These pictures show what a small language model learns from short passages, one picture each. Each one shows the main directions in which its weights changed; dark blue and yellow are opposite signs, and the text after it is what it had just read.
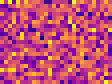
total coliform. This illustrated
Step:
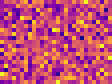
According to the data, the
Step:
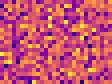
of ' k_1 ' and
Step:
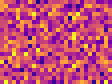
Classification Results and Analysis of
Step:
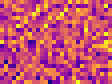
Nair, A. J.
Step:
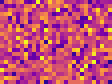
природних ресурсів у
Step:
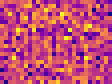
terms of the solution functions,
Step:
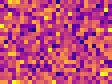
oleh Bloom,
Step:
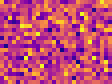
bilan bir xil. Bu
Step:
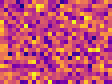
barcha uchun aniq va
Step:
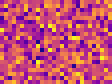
(\ref{res1}) and
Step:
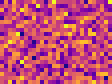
for common events. Ens et
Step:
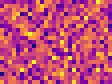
the study have been completed in
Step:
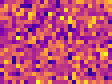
one dimension. We shall now
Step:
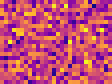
by non trivial boundary conditions
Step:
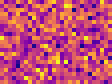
In this nested design one
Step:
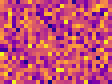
the imaging data and the
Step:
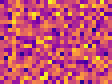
MeV)} Single
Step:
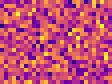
which is readout by means
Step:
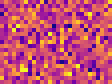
L., SALATA
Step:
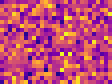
between the BAO and
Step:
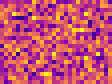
loop around an EP, the
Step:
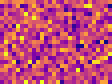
Ki Renggong”.
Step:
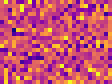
entropy nor angular momentum and so
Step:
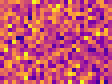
known A-D-A
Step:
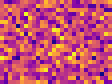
bilan birga salbiy
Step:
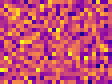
The work uses the structural and functional
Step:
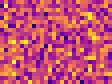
bien-être. Un
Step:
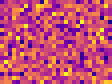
of Poynting flux to kinetic
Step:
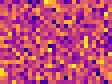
addressed using problem-specific
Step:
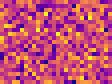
the Statistical Package for
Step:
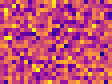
old], older adults,
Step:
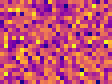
Dinas Perhubungan
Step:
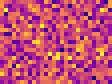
a divergent amplitude in the
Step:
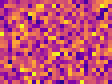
the H/W architecture of
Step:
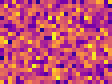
that $\mathbf{C}
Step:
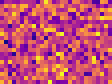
between 5 and 12 were classified
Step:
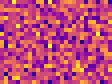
limbă străină
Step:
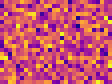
Nguyen General
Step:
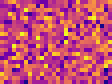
fikriga ko‘ra,
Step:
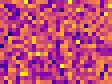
The directions of the normals yield
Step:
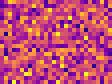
accessible to a broader
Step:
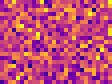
Similarity, Jaccard
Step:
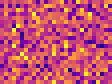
Warhol: Reigning
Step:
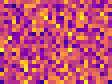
converge to the desired
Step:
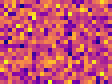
Historical linkages and
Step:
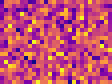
knowledge bases. The distinctive
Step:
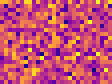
that this $\delta_{\Gamma}$
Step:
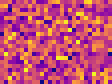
keng qo'llash,
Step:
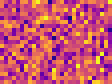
une importante amélioration
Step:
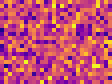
\lambda_u$ where we
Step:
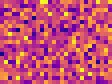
programa de capacitación en
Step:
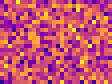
experimental signatures and, in
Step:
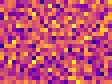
Source: Prepared by
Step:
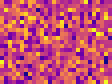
memberikan kuesioner
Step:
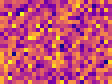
and their associates establish relationships of
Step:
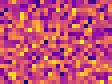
research-oriented in order
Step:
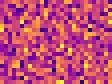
will higher harmonics of the
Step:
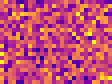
опис генези
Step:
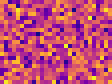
focuses on how CSR can be
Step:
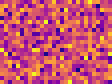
to additional long range strain fields
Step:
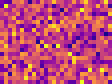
\end{equation} for all
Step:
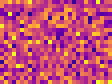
that there is a huge difference
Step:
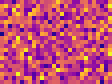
when the velocity profile with a gradient
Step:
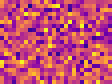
rope drum for manual
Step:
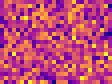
existence of a narrow band of
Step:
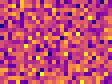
de uma teoria da
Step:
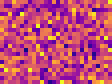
and various consumer goods because
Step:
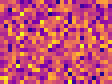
total spin, i.e.
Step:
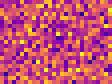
are mandated by the National
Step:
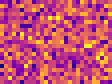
proposed \textit{ACME}
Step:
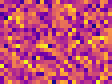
национальная направленность образовательного
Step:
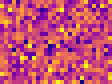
discrete spectrum of the radiation by
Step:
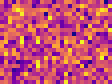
ejecutados por
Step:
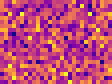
and 134 of whom are
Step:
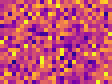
is possible that its "dies
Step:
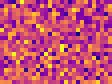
op tijdstip
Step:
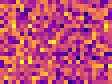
inson faoliyatining biror
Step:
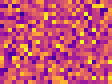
anisotropic Rabi Hamiltonian as
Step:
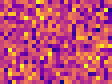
Algorithm (GOA)
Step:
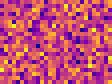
4-5 days to cure
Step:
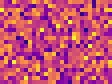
mixtures are inelastic,
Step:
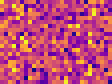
Верховский Н.
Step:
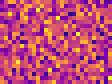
определяющие поведение
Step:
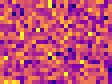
cart has been described as a
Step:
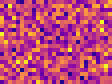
to have an effect only if e
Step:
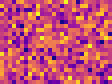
finding the near optimal beam pattern
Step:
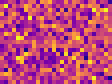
Elastic and Diffractive
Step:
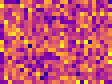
predict the spread of a new
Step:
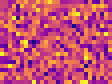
suppositions, we cannot
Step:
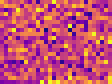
Lastly, we plug
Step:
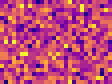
samarali foydalanish; -
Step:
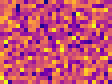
conversations regarding antibiotics
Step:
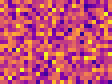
catchments providing the greatest
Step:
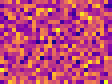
protocol. Under the reverse
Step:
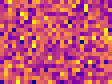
records are being broken
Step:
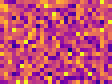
ishtirokini oshirishi
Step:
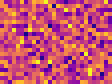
single-atomic steps,
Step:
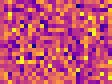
umumnya membuat
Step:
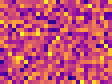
holatini tashxislash
